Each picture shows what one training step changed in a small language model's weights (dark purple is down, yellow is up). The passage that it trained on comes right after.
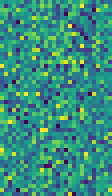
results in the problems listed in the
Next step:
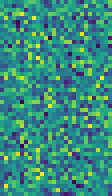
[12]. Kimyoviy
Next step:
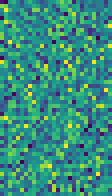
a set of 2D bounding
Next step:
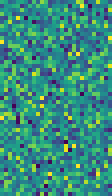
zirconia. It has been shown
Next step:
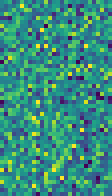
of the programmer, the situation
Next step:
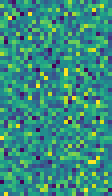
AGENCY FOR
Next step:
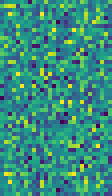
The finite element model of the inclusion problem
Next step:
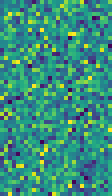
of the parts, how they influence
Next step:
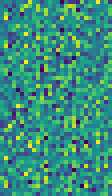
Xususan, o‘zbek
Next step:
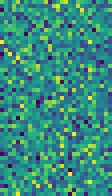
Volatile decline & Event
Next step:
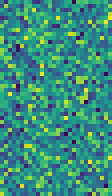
податків вважають
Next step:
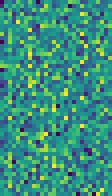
are not sensitive to the specific structure of
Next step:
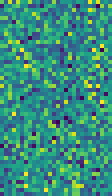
ejemplo, la tasa
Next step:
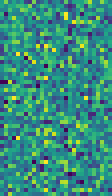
discover new aspects. The
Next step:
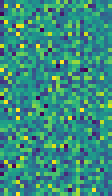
which could provide additional insights.
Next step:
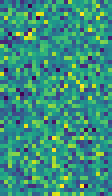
star), on the other hand, deviates
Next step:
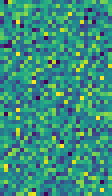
none"> - Address or
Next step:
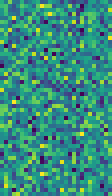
qo'lda ko'tarish va
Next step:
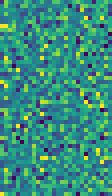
бир аймақтың
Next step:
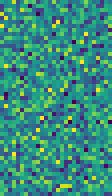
the Ardehali inequality,
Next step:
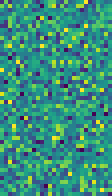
above is a general form which corresponds to
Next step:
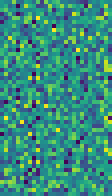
Surveyors as methods and tools
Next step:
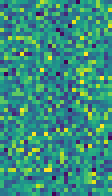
davomiyligiga hissa
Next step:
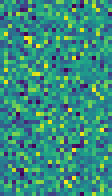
J. de; Wagener,
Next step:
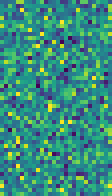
Thermal energy storage,
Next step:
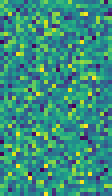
20–21 mag would yield a
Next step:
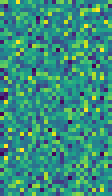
we will focus on capture of field
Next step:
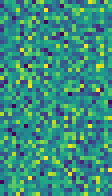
the Kuki areas of
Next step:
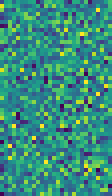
That is why ADRs
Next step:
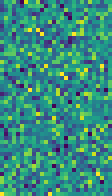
egalik qilar edi.
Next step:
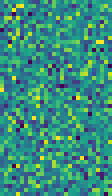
one vertex $w \in
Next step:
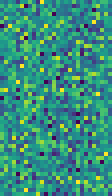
has added hospital and management factors
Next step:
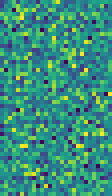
Actual Bio-Gas
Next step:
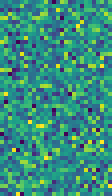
asrdan boshlab metallni
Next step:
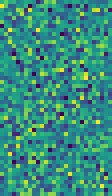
One has to admit, however,
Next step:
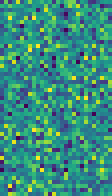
praised and given a tag of
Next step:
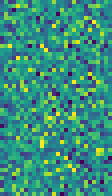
EVO 25 after conventional
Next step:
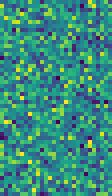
p.477. contratado por
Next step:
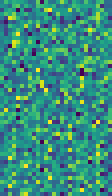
fixés à travers les
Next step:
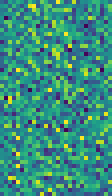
that the developed stress field must not reach
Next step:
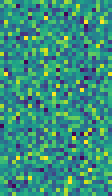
definitions of the symbols used
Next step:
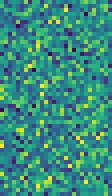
constate « une grande
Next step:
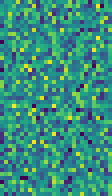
an idea of good weather
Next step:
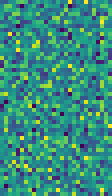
as their voyeurism and
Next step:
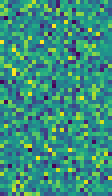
at an abrupt interface of
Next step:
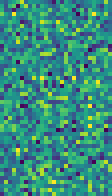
¹College of
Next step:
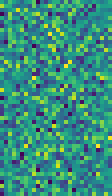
composition shows that the water body is
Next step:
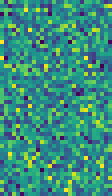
to flatten at masses for which
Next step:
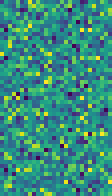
A.S., Allashov
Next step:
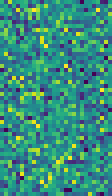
Additionally, the two classes
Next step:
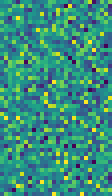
Его эстетика
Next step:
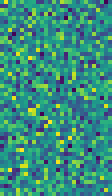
incerte. În urma
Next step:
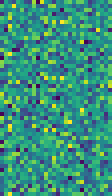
overall precision obtained is of the order
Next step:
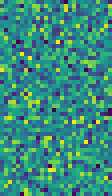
a local irrigation and water
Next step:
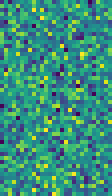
flat space times provide the possibility of
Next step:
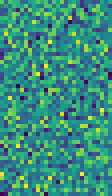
model, the gradient of the loss
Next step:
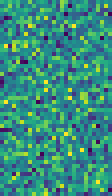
(t/ha) Productive
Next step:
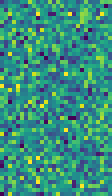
the coordination sphere) and the
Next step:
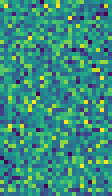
to a higher fluorescence
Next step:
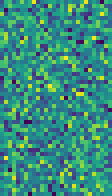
where CF_k = Unit
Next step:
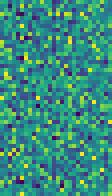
fikrlash va tezkor
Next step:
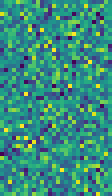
of $\Delta$. The inset illustrates
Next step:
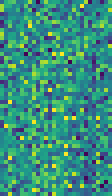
is related to the expected fact that the
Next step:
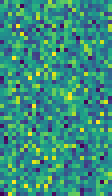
and where we set the disorder
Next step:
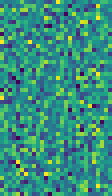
inflammatory disease characterized by
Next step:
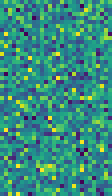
va keng qo'llashdan
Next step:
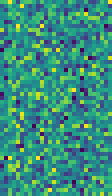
wave basis, and the integral is over
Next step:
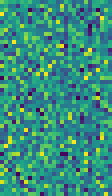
effectively controlled. The aim of the
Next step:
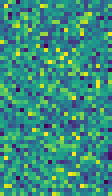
part by the Australian Research
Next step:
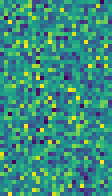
of the \muram model, while
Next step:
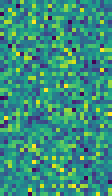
will start the analysis of the system by
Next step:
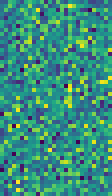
assumed a fixed distribution of possible
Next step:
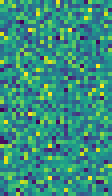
environmental sensing. He has also
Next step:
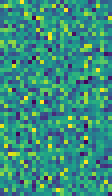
reflective autonomy. We
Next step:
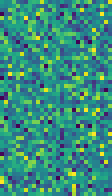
particular, the final map will be
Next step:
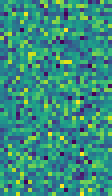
escaped from Plato's
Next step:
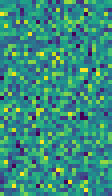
green, quartz-like
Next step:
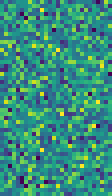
uma *tag* RFID –
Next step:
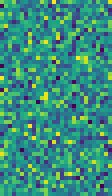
tárizinde qızıqlı
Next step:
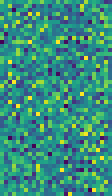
Zudem haben die
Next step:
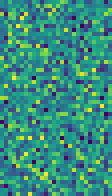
an individual's decision to adopt or
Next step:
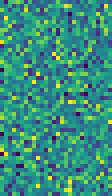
blood from forecourt
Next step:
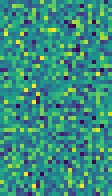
Spectroscopy and Radiative
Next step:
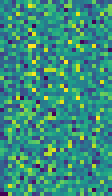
\cii\ line. This
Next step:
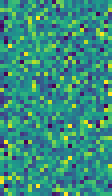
(chirality conserving) and
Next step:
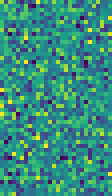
trabajan tres docentes,
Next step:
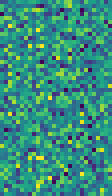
rules, \begin{equation}
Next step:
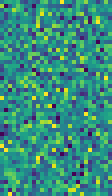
y la participación comprometida de
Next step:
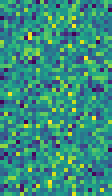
de sănătate de
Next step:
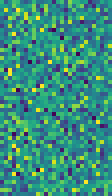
that for any linear parametric coupling
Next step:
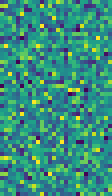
In *The Series of
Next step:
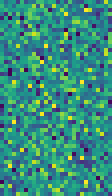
of the thermal Casimir
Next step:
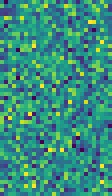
with an electron in the wires.
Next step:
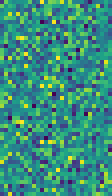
hour of sedimentation at
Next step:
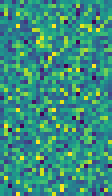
деятельности человека
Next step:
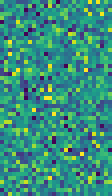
tejashning samarali
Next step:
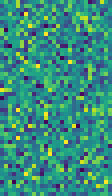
NIR colors is unresolved
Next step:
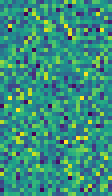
main aspects of creating
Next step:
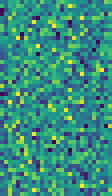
in the previous section. We now consider the
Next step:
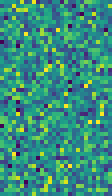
Teachers encounter several
